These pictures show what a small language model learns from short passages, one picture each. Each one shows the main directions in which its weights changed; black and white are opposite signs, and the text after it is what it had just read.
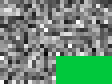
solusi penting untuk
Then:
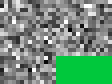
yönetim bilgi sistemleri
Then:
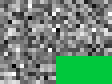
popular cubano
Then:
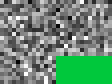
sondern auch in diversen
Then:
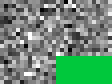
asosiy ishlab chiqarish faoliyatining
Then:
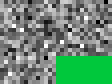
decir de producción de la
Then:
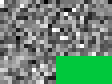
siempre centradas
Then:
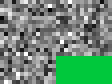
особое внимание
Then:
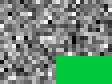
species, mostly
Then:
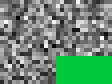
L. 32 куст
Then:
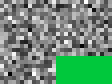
muqobil yondashuvlar tahlil
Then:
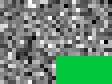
a la **dinámica
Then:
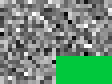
extra* della "kenosi
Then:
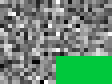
стану плода.
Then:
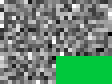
deslocamento. Os
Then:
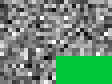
raqamli texnologiyalardan foydalanish – davr
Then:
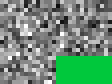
полегшення процесу
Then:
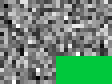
момента вступления
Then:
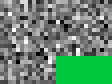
можно ввести в
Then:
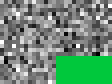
justificada com base na
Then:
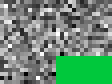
системы у детей.
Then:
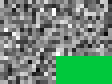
اور قانون
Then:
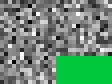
les dépistages de
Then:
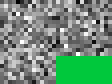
e folclorista,
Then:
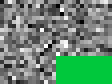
construction. **Rev.
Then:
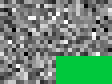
La información del paciente es
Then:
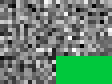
a busca e seleção
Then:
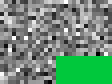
всегда находился
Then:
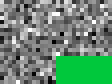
& Politics*,
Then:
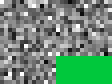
de capacitação contábil
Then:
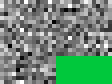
plataformas digitais
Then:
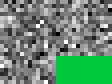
qilib tarbiyalash pedagog
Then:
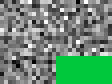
y Jaramillo,
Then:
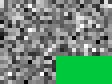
principle, free from
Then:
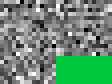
ibu hamil.
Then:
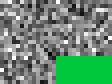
до виробу і
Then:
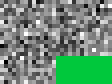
jamlanganligi hisoblanadi.
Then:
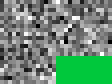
ігри можуть
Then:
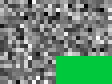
la pedagogía inclusiva se
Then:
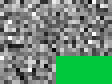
do jogo é como
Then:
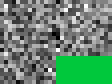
району. А
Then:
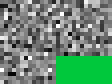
distinctive legal status
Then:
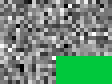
elementlari – ballar
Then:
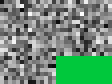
la balsita está la
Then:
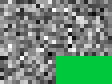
qisqa yoki ba'zi
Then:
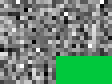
Концепція розвитку
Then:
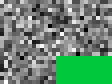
energia elétrica.
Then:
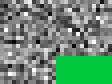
transformaba así en un
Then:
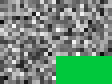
um valor próximo
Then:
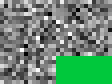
hrane, saj
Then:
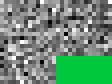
a jak se tato
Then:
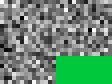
desafio da reforma*,
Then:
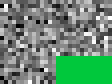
управления и государственной
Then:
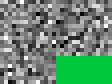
Yeni Hitit
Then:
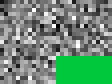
Захисників України,
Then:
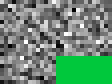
turmısı hám
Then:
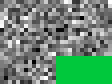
ato de pesquisa é um
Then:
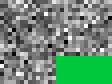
e as contribuições dos
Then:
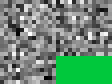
мистецька освіта
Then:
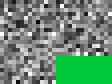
masyarakat. HASIL
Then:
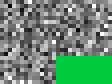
De la tabla
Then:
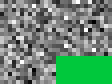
nos demais que a
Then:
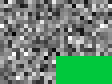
rus tilini chet
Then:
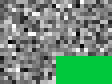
alienação de bens
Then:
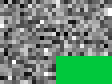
tahlili qilingan.
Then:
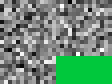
лояльність з
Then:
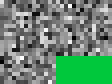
shaxsiy voqeliklar
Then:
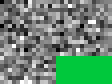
madaniy merosini
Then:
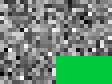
в пределах
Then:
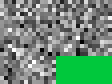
ook nog niet worden
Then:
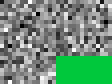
assembleias com
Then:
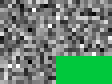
desaceleração do
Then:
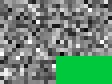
E. Intuition
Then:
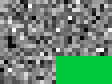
AND CONTROL OF
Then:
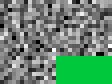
de la civilisation dans
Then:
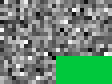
trabajo se enfoca en
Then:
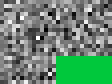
poema, Brecht
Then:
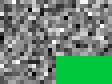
пациентов [22].
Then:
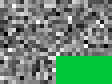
de datos Se expresaron los
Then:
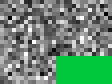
LDL – C
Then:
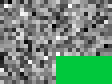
lakes in different
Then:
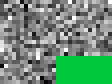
nazariyasi asoslari. –
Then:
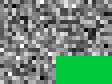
xatolarini baholay
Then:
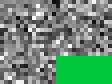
na tubig.
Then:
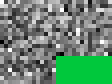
обраний сюжет
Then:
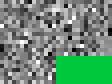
atrofia da
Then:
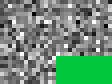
exploratoria -
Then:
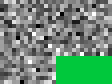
раскрывается процесс
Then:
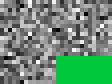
aims to find out
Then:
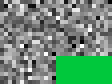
on four linguistic
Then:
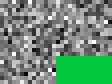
Rufino *et
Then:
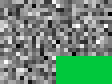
Yomon suv yoki
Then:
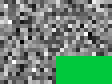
хоча після
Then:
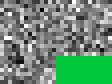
desarticuladas com o
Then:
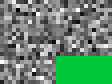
reflete em todo o sistema
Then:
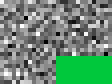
ou em várias etapas
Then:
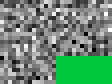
daune în cazul
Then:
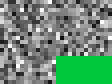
bilan bog'liq. 2023
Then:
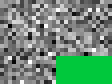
DE PREVENÇÃO
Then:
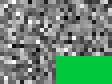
di dati, ma sono
